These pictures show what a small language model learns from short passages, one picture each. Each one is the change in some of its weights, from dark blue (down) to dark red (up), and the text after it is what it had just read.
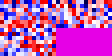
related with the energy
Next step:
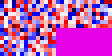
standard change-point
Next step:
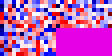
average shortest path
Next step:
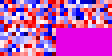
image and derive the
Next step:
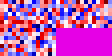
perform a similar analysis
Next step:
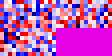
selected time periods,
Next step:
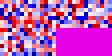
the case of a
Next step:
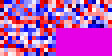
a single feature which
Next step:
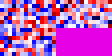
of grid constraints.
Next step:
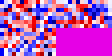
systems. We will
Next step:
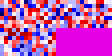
the angle between the
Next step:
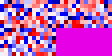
Vela found by
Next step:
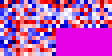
by the program are
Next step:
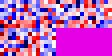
input subject to follow
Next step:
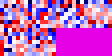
fabric was used
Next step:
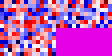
on the model
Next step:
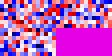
as already discussed in
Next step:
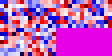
suggests that lifetime of
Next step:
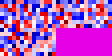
regions correspond to locally
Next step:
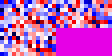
Shen and
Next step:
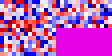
reaches a target value
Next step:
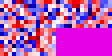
single page).
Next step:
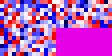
v}$ and
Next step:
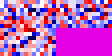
mobile application
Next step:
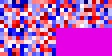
starts between these
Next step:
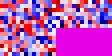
describes a bubble
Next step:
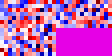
and difficult to predict
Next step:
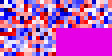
uncertainties that can arise
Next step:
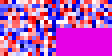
Alice is allowed to
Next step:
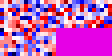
shift of the maximum
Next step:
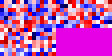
on the surface.
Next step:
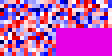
well the regimes observed
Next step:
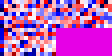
Functional analysis
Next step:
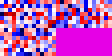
\mu m$
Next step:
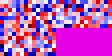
energies at and above
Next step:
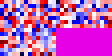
the dependence of the
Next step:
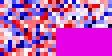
increase these energies even
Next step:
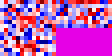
and D.
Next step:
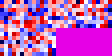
on the principles
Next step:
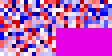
reconstructed jets as
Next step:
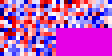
the frequency cutoff;
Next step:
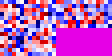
these decays arise from
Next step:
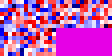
of lower accretion rates
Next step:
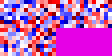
being, distinguishing
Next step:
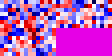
measurements that can be
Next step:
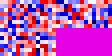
number counts, we
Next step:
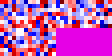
the spin vector and
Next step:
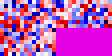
readout time axis
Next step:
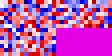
of Physics and
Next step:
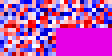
pathways in
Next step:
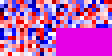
specific SUSY
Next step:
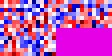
all correct ids
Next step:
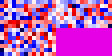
degraded until the
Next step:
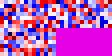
the server is
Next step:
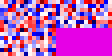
and $\bx$
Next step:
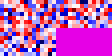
the undamped
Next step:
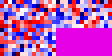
take on the value
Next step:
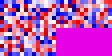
variation within a population
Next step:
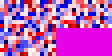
He thus completes
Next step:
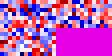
experimental evidence of the
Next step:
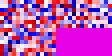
of the electromagnetic
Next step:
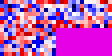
gain fiber.
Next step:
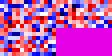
hoped that
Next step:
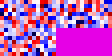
the small $\tilde
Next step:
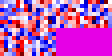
stay motivated
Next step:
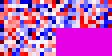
voids and
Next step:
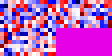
fact that diffusion is
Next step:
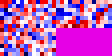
independently, that quark
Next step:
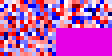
the QCD phase diagram
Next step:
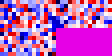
architectures. Other
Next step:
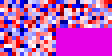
comets is to
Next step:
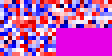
with experimental data,
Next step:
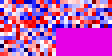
represents the sum of
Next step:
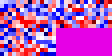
BL theory on
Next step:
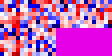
v2 dataset,
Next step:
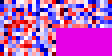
privacy ensures that
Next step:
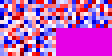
& Logical
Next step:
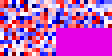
decrease in the
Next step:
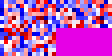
The angle between these
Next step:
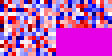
filled its
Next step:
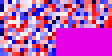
We can write after
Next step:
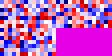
constants for four measured
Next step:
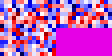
Total fluxes were
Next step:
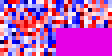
is encountered
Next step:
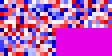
value assumed by
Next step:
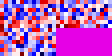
be interesting to look
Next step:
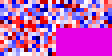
to bright exciton oscillator
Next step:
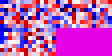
models. Compared
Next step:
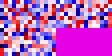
above. The value
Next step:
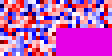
we take advantage of
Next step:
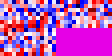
topological and geometrical
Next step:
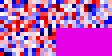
caused by the wind
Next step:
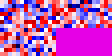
of a crossover
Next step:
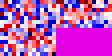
hypothesis that the
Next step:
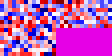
to ferromagnetic
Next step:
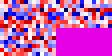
further down into the
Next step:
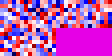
emission rate assuming that
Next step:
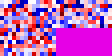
compact dimension is the
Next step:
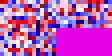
any $\epsilon
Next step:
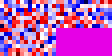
5 exhibits two groups
